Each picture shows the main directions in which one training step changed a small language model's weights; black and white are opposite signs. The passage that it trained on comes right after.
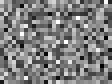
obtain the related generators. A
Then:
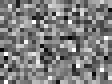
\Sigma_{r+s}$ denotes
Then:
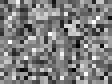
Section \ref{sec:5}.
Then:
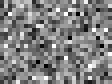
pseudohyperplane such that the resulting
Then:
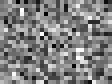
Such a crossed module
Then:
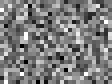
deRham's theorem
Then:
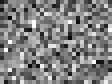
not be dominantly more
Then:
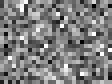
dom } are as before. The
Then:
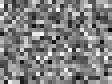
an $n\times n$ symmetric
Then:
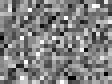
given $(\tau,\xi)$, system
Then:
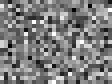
\ra G$ induces a dual homomorphism
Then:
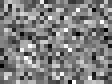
$\lambda$ denote the usual
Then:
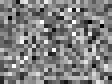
\noindent {\bf y1)}
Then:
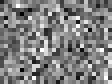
easy lemma. \bl
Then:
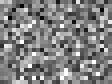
\end{equation} and
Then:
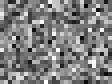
Technology, Macau
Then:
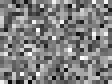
- which is independent of the differential topology
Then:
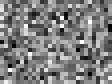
the linear system in (ii) is
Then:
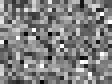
a nonnegative self-adjoint operator
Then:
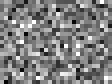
\end{cases} \eeq where
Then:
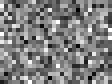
canonical marked point $\infty$). The
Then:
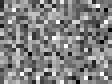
and the set $D_{\sigma}$
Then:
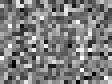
Definition \ref{def2} and
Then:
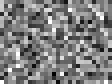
have the following map: \[
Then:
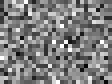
electric field does not
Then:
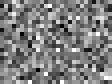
vector space whose degree $n$ part
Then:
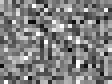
formulated for polynomials or power series.
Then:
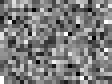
plays a crucial
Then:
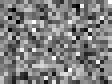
\begin{enumerate} \item Suppose
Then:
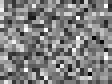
the Fine-Scale
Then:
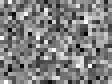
reaping. For this, we
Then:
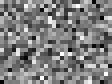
only need to compare the expected
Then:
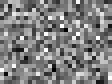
$\varepsilon>0$, there is a
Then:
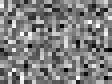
bilinear map. Let $X$
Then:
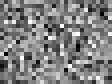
за научное
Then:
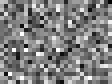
aux résultats
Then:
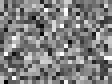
of $\Ktilde$. These are in
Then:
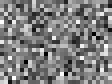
over the base field. Its
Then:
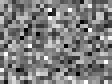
has double roots, that is, \[
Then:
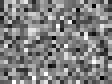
a pair $(\mcC, c)$
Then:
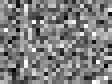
\backslash G, T)$. We may
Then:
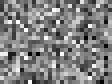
priori: the method still
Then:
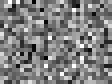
satisfy \begin{equation} 128
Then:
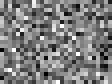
zero if $p$ divides the
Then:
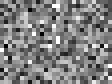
threefolds and weight 4
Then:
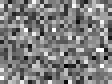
$\gtwo$, for a total of
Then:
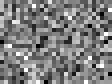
for all the adjacent vertices
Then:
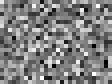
and by showing exponential convergence of the
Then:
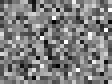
to the right of the critical
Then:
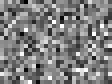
totally (or partially)
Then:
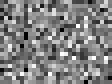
paper splits into five
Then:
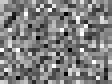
is organized as follows.
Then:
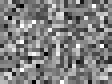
\end{split} \] Thus we
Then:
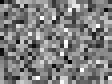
rigid. See particularly
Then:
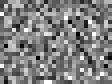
components are real analytic (resp.,
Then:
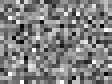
\par \vskip 3mm If we
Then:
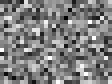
\Theta, M>0$ such
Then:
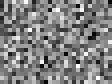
a sheaf of rings on
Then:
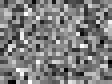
al. [Graphs with
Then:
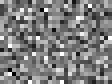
see that, even if the support is
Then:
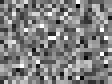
graphs with no induced subgraph isomorphic to
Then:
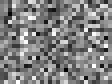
G$ and the corresponding ${\hat
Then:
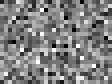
to see that under GRH,
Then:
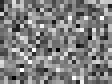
more time near $D\approx
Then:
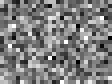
Then we have that $\ln
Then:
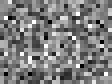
\end{eqnarray*} one can
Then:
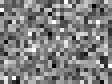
used.] The end result of this
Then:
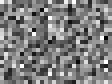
proved that \begin{equation*}
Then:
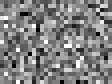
of clarity, we've
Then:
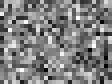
in $ \Omega$ we see that
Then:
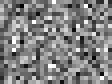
= \chi_e$ and
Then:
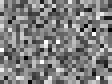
and reduce $W_1$
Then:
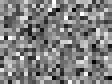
we are working in. The
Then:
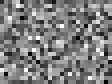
Lemma 4.1 implies that there exist
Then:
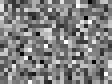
a corresponding connection $\nabla^D$
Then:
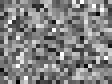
of kreepers, which was
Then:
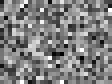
revealed. Moreover, if
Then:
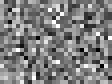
the computational burden of the
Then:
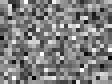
condition (\ref{4}) holds if
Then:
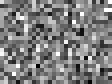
equations to augment the learning
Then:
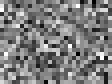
nonzero projection in $\cA$ and we
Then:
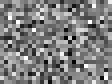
\subsection{Square domain with
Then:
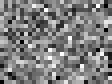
of the expressions for $Y$
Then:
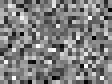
York. second edition
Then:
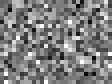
weak operator topology, there is a positive
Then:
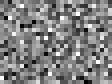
\end{equation*} In fact,
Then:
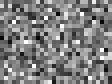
$ H \ltimes_\red A
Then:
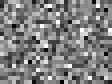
maximal compact subgroup $K.$
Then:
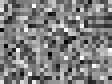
it suffices to show that
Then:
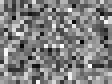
great simplification can be achieved
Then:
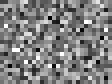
characterized by inseparable
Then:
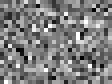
need worry, whether the
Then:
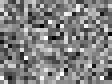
authors gave another
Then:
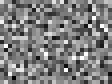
example of kernels which fulfill all
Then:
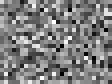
to compute two sequences, which may
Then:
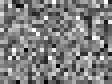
3 $. Due to the fact that
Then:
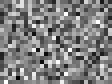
Lipschitz constant of $% f $
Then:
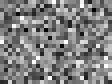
The derivative of $g$ is
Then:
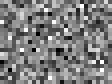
measures under polynomials. J. Math.
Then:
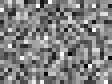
circumscribing $\mathfrak
